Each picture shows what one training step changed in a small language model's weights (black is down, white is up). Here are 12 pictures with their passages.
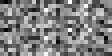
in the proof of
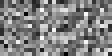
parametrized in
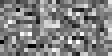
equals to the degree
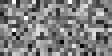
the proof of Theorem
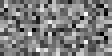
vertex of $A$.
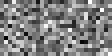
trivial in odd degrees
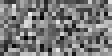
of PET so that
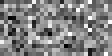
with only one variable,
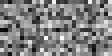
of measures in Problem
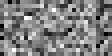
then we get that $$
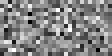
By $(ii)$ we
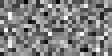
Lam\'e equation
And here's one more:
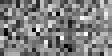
the whole axis with some
